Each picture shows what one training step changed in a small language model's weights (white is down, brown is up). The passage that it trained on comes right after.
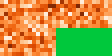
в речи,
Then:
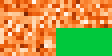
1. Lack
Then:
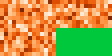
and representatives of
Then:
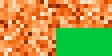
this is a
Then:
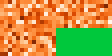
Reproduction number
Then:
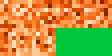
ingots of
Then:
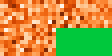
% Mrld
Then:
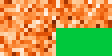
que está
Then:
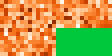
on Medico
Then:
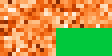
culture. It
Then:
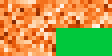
to excite
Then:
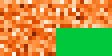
u haqidagi
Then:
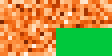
proved good in
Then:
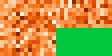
den Hoogen
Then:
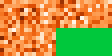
if $f$
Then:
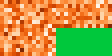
ile At
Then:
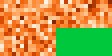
often crave
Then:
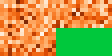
nicht die
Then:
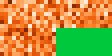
be addressed
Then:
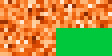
learning processes across
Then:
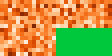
- Wan,
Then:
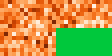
materials in
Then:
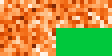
section, we
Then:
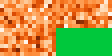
those possibly
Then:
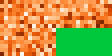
El Producto
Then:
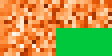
the categorisation
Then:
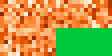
optimized with
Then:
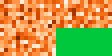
on the first two
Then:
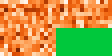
MOP based
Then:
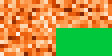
we can assume that
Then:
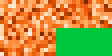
categories} we
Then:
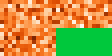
research results of
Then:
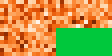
model is one of
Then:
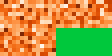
divisor on
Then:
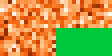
relationship between the
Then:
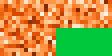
and by ${\rm
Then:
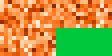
limit our arguments
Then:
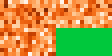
, so by
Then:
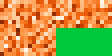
the power consumption
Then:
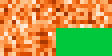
of $V$
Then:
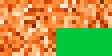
valores de 7
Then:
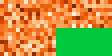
for functional
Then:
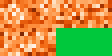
spaces (see
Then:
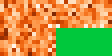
applied to the
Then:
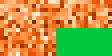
the outbreak
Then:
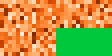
was used for this
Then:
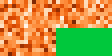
MOB is
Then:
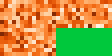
the most important is
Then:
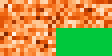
equity in
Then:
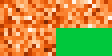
atlet yang
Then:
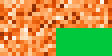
respectively; all
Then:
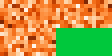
findings that
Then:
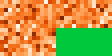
remains: length
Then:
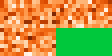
of forming interest
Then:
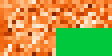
that will be
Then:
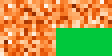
enhancing their
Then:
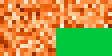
for professional
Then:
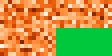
results than in
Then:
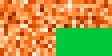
The subspace
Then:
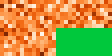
a concussion
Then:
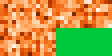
in the life of
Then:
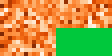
how faith,
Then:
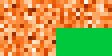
kernels from
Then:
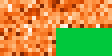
good work.
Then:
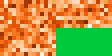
than air,
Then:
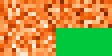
of organs
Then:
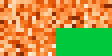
the next section will
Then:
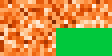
materials were
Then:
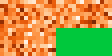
is further associated with
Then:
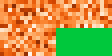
emotions exist
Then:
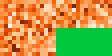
simply by
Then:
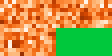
high school
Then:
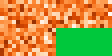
olan bu
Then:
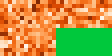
also analogous
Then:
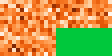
means four years of
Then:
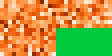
this paper is to
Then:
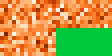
of students in class
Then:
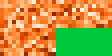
that does not
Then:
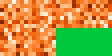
$M$ are
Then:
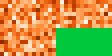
of coastal
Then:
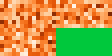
the order of a
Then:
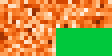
\eeas Since
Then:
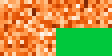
\in z
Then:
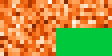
Proof of Theorem
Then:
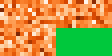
Dirac system
